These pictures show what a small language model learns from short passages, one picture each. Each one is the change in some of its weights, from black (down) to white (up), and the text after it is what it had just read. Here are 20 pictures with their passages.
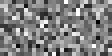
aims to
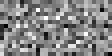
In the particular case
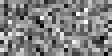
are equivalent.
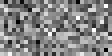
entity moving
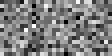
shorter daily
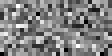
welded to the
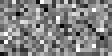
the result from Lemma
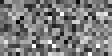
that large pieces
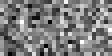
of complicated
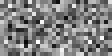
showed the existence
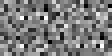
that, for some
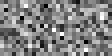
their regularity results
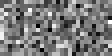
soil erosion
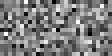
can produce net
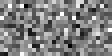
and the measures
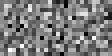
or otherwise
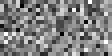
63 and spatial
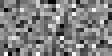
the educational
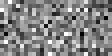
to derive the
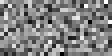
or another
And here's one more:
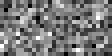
the personal information of
